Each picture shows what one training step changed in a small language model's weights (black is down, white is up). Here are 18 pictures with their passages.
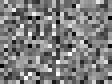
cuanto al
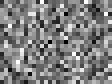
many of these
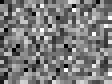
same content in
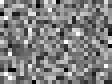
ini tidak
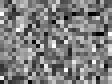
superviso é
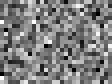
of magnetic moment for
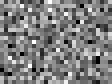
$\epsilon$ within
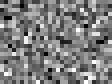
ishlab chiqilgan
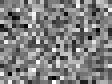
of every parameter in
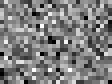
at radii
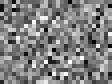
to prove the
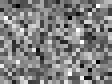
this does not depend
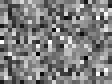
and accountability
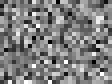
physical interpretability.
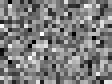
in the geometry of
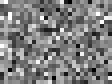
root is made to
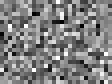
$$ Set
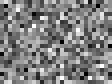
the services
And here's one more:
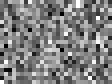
the vehicle.
